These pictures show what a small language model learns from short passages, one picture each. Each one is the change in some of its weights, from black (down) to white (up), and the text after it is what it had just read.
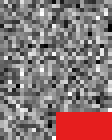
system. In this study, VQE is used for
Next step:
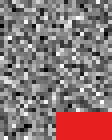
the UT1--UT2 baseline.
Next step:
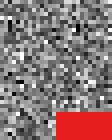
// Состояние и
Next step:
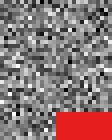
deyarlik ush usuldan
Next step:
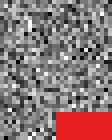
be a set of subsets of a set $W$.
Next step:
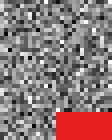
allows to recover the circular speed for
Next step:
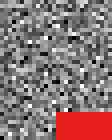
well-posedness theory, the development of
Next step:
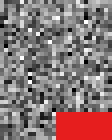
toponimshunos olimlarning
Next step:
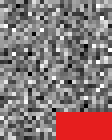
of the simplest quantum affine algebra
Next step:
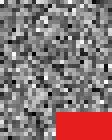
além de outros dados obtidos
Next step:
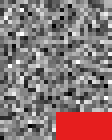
present paper, we give some inequalities on the
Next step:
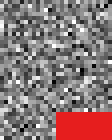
is no 'weak pair' $(a,
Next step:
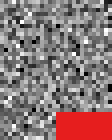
the Laplace transform: \begin{equation}
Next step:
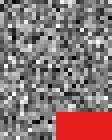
pembangunan ataupun
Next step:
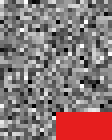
the limit $\Delta \rightarrow 0$ in the results of
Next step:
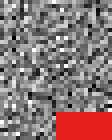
subspace $\sqrt{g}L$.
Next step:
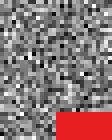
\le 1$, we find \begin{eqnarray}
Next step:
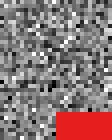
the sphaleron, \begin{equation}
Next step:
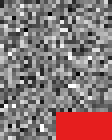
Antioxidant Potential Of
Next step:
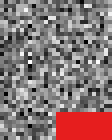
have all the ingredients to give the proof
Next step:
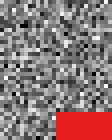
might think of both standard and beyond the
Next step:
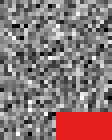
to achieve the detection of road
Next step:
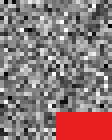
dominant component separated by the BD signature is
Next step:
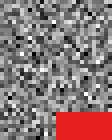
through high pass filter. LF157 has the
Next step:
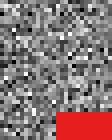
if the perfect material is a small gap
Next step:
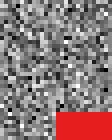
el anterior Plan de Marcación
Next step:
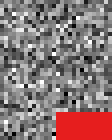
karyawan PT Pangan Sari
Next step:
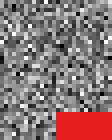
network layer. It is connected to internet and
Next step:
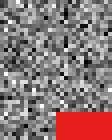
: sequence of actions \Ensure
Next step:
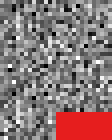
objeto do processo é remodelado
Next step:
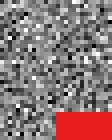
X--ray pulsars suggests that
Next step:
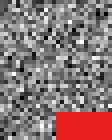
is some analogy to LQG, where for
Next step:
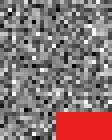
see in Fig. 7, about 5 μs after
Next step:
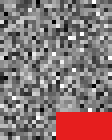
corresponding dihedral angle in the image
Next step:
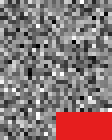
noting the challenges there have been in
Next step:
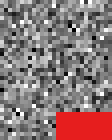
электроники и
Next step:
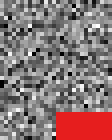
akan mempermudah dalam
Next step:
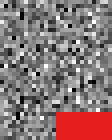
energy is accurately conserved for four
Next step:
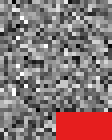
des constantes définies pour
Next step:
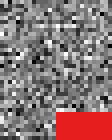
kengashining 2023-yil
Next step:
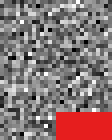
merely sketch the proof leaving the
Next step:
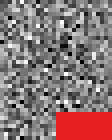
epistemic self-efficacy
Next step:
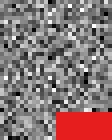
\end{equation} and extend this normalization scheme
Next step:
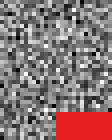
correlation function of sample parameters $x^{(i)}$ and
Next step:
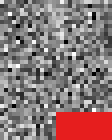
Applying the Hartree-Fock approximation we
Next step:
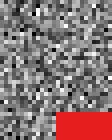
(EF English First)
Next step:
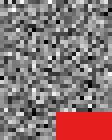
qo'llash amaliyotining
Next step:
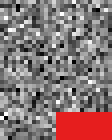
modulo functions vanishing almost everywhere in the
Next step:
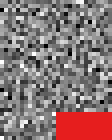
placed at the fixed points of Eqs.
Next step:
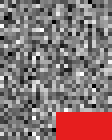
case $\xi_k = 0$ has two solutions as
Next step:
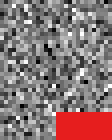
1$. Since we are primarily interested in the
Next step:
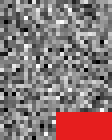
differential equations in masses and external invariants
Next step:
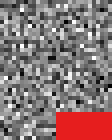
\endmatrix\right|^{1 \over 2}
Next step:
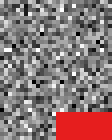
is considered to be a constraint for some managers
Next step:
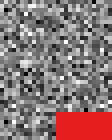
qruplardan isə yalnız son
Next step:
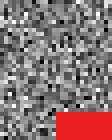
continuous from the left. \end{lem}
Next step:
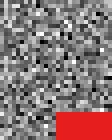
partnership in terms of information and
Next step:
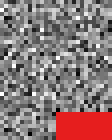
initiative or program's vision and
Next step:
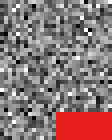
\sum_j \frac{\partial f}{\partial
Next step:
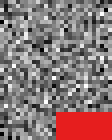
- \dfrac{\pi \tanh
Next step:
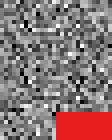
haqida so'z boradi.*
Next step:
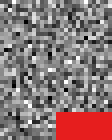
установок, но и
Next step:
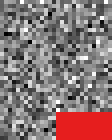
in electric circuits. However, the ever
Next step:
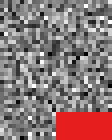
daemon. When code running in some
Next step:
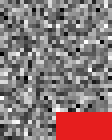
sinf o'quvchilarining
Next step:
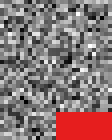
with $ZZ$ and $WW$ final states
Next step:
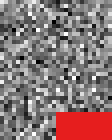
decisions of agents, participating in
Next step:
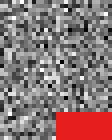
o impacto da prática regular de atividades
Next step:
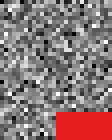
$\real^3$ that are left--invariant with
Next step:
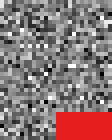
motivation tayyorgarlik
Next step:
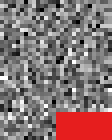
$\mathbb{R}^d$, and the true parameter
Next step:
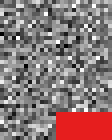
and all $\overline{\mu}$-invariants of
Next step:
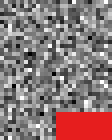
geometric data of the manifold \(M\) and the right
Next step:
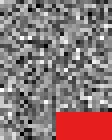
and adapted their agile approach
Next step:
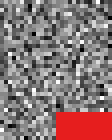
un tratado que versaba sobre los
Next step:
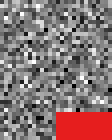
setting the specification can no longer be used as a
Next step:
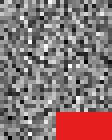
corresponding counting signal. As we can see, the
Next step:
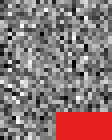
different calibrated devices. This
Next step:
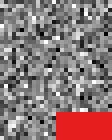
\neqno\rhoandp$$ so that
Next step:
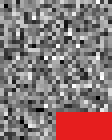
Free Field (GFF) in a
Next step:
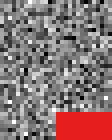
que aparecen en revistas sobre el
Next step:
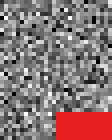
are shown in the plot by the same color.
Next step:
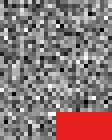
y$. In that generality, the quantity
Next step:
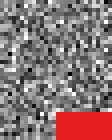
\end{equation*} Hence, we can set
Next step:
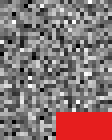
1-18 İSKİTLER /
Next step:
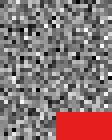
\section*{Acknowledgments} I would
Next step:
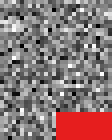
nodig door de overgang van het
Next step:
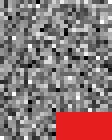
to zero, a larger role of phase
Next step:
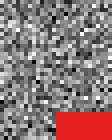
miembro debe estar motivado y
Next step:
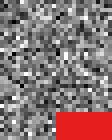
Fairfax, VA,
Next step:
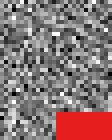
время, несовершенный
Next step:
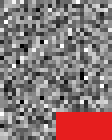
which can be realized in cusp
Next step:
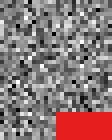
- UzASBO bo'yicha
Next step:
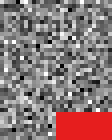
Cu-Cu collisions at 200
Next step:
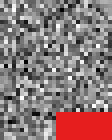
los especialistas que convoquen al
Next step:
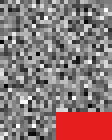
Partialdrücken wird die
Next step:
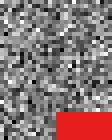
cabeça: investida,
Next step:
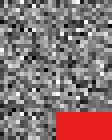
og'zaki ijodiyot
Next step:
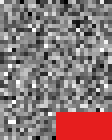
and reconstructed gamma-ray energy), which
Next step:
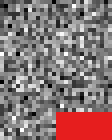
- 2 \overline{S}\overline{\Omega} \,
